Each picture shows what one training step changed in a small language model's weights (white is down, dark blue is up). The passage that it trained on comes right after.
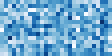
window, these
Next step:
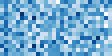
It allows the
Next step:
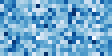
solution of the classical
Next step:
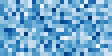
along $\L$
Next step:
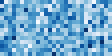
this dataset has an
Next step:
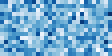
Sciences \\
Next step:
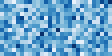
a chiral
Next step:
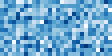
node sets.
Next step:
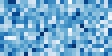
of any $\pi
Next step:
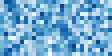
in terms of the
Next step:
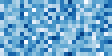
to emulate
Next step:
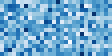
dynamic quarks
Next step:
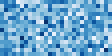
previous studies
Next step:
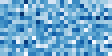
implies \[ \langle
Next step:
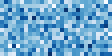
have been numerically
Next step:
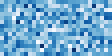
The result follows from
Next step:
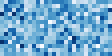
column density of
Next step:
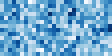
to the need of a
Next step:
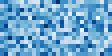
been studied
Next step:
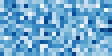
make a choice
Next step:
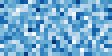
\phi \nonumber\\
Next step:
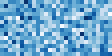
s>1$, where
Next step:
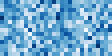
which results in high energy
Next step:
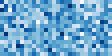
third dataset
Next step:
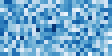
are associated with a
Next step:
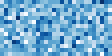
e.g. at
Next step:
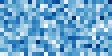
The conjecture
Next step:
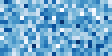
d}$ are continuous
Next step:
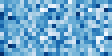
given permutations
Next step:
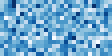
Euler equations
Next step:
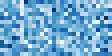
prove that it also
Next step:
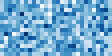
the Odderon
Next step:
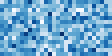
(iii) there
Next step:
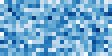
pair, and choose
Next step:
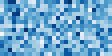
of different CC
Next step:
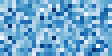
pairing should take
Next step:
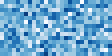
modelization The experimental
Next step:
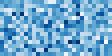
free modules
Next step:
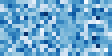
is chosen to be
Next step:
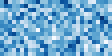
interested in the
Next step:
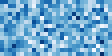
the assignment
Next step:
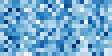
and Hz in each
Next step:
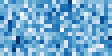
dispersion of the
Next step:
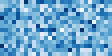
After that we will
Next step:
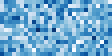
the missing
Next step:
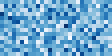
given sequences
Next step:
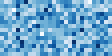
is shown to follow by
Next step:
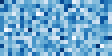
negativity as a
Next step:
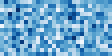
with 612 cones
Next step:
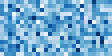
the statistics
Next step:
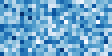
manifolds in dimension
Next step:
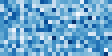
sign indicating that the
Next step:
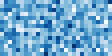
discrete manner.
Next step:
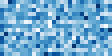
singlet axial
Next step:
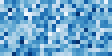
using complex roots
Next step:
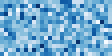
contribution in the theory
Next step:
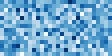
the CWND
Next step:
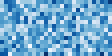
in a strong magnetic
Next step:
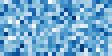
and causality if
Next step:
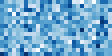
decisions by
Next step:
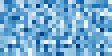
the largest,
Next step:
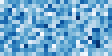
surface and in their
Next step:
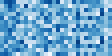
algorithms for
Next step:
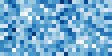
The minus sign in
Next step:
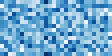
transition, we define
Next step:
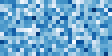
eigenvalues have norm
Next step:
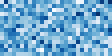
or stabilise the
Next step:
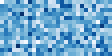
good properties.
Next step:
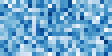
bulk and the
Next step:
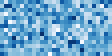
the modified
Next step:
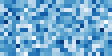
and $ \gamma
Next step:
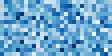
generating set. Then
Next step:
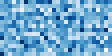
such that for every
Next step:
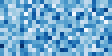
\Delta$) to
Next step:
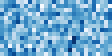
decomposition of the
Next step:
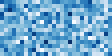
example challenge
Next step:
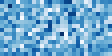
of Eqs.
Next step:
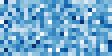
curve in Figure
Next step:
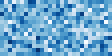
trace \[
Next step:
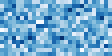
gauge structure
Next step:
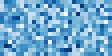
the standard description of
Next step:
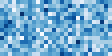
last theorem it
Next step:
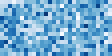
eigen-states of
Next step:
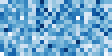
interpreting the
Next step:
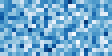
each resonance
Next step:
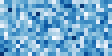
chosen, 7
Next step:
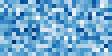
\ \ \forall
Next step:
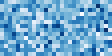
oscillations should
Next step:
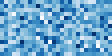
based observed volumetric
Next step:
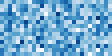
parameters being the same
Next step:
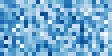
$w$ is a
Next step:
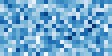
is easily
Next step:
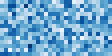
shifted left or
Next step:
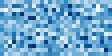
space with respect to
